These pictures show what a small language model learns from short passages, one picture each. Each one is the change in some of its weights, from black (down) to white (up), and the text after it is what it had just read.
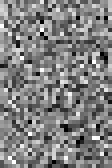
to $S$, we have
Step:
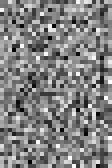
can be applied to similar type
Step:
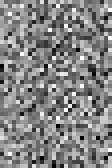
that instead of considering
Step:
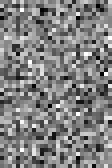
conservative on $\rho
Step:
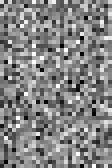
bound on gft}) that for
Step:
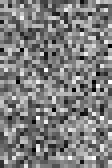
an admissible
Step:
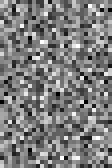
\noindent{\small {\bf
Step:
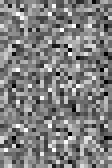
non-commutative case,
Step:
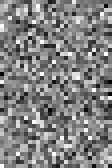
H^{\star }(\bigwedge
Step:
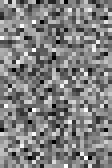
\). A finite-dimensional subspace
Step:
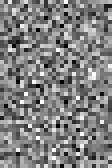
particular, in our end-point
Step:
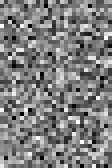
function of $\LW$. Then the
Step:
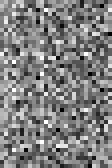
variational formulation.
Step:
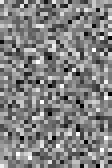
the terminal edge of
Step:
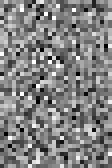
to physicists:
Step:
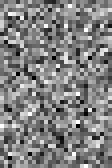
diagrams of lines and their
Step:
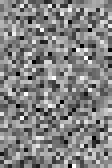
the origin. The modified
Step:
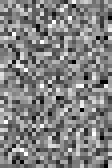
form of $\di$ is
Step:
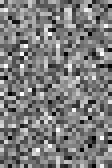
subgroup $\Gamma_\psi =
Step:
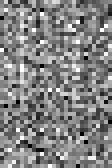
+ \sqrt{c}$ for any
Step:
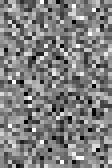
sense that the ideal point
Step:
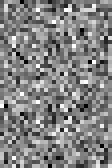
modulo $p^{r}$
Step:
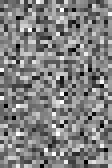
they prove asymptotic
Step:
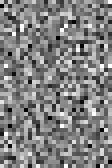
coefficients of the left-invariant
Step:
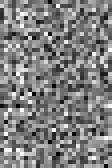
\emph{forwards} if
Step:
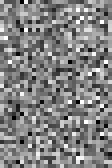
call the p-values the
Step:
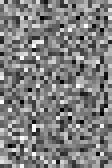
note that it is easy
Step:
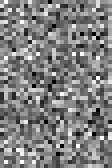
The \emph{absolute
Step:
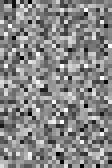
extend the concept of
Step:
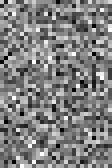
a viscosity solution of
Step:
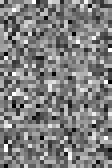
operator $D_q$ is
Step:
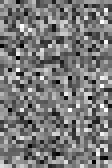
Qi. \newblock A
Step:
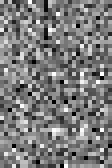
consider general Riemannian metrics
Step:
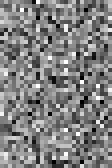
monotonicity of the
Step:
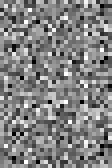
assertion is proved.
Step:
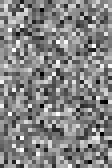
of theorem \ref{rc
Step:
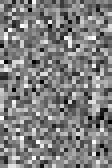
$X_l$ in determining
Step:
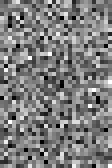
for the face angles at
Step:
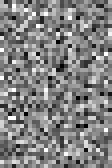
satisfying $\delta(V) =
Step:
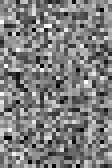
percent strain and
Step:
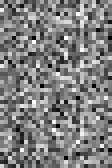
odd, let $\mathcal
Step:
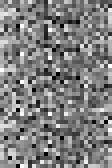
considering three examples. In
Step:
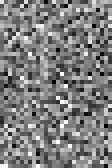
the proof of the latter does
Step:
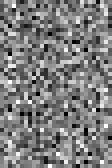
K}}\to Vec_{\bold
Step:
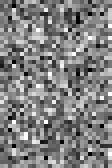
"the limiting position
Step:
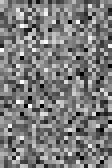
& 0 \end{bmatrix}
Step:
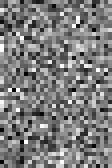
{\complex}^*$ and
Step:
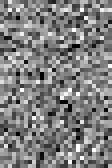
in the respective cases.
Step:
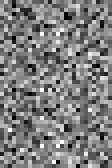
AGH UST
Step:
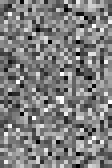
CPC benchmark
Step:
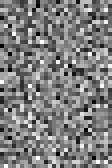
V$. To this end, for any
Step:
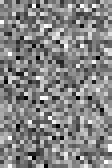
and Lai [7,
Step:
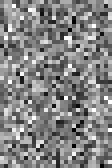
$b$ are selected from
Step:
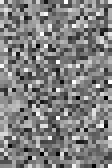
one another. This is the
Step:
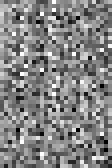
used in the updates, we
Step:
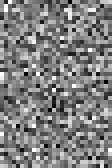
$t$ and positive integer
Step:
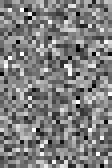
$0$-minimal pair
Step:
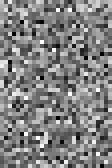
is reduced to $0$ by
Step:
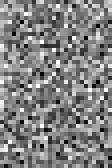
of $p$ which is isomorphic
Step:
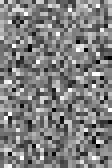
is the map $g\mapsto
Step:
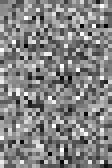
and in the computation of
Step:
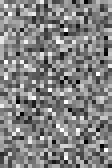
not successive -- and
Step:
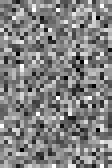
possible air or ground
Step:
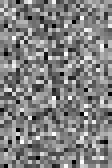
functions. Consequently, we
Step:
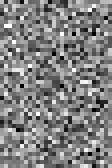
listed at the end of this
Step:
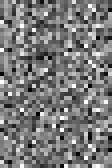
\medskip \noindent {\bf
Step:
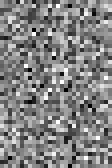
The idea was that to each
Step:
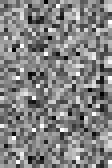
can be observed that the proof of
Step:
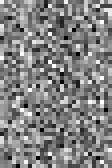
systems, while
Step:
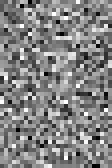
under control actions (associated
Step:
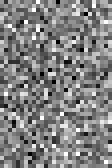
$\G$-sheaves the
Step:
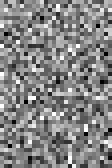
of $G$ and whose
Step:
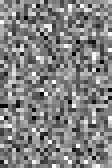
and $l_b$, for
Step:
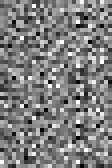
MCD estimator and for
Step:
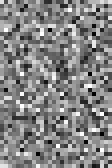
a tangent model of the
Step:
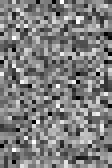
following trivial inequality holds: \[
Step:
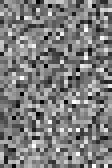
sNil})_r$. Then
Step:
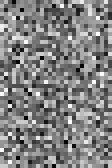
is trivial. Keeping in
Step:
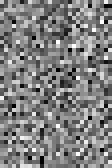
submersion result in
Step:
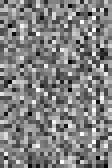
almost continuous, %that
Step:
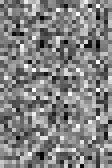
contains no copy of
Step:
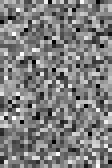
,g_d)\mapsto \tr
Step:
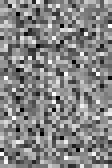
included, is an aid
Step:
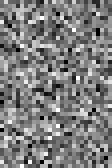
\mathbf{v}_j \ge
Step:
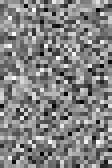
the variations can be taken in
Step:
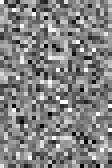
it gives a new proof of
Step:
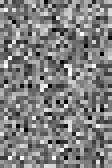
class $h=0$ and
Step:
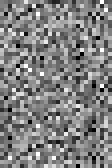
by Y.~Zhou
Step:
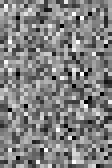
not improve for that particular
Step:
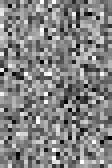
up to conjugacy,
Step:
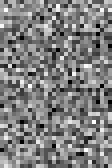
of a set with the corresponding number of
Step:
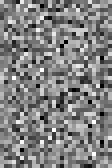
Let $n$ be even, then
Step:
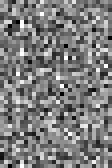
where } \omega = 2\pi
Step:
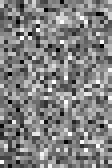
or limb features,
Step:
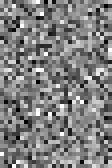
fast implementations as
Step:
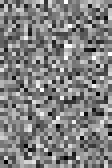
theorem, the spectrum of
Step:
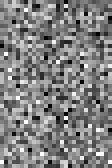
that ${\bf u}$ satifies
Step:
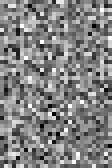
properties are fulfilled for
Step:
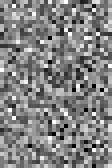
misleading results, even
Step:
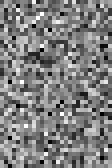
\mbox{if } x\in
